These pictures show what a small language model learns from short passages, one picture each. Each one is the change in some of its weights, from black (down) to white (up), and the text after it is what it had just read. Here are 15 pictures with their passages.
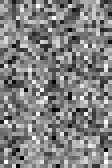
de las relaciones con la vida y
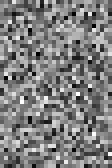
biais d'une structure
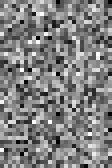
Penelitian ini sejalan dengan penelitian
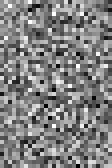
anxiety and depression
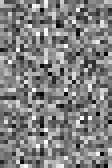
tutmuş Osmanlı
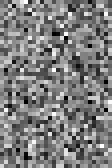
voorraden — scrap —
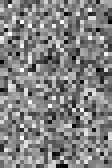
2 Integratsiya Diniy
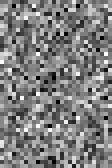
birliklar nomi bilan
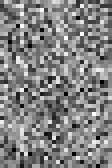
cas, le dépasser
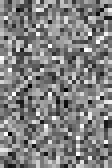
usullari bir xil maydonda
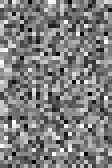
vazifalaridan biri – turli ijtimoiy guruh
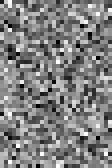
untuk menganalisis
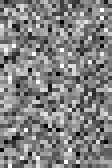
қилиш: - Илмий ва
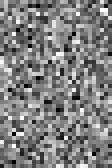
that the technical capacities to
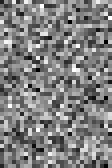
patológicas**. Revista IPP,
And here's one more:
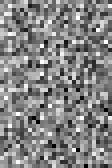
activities in Uzbekistan. It
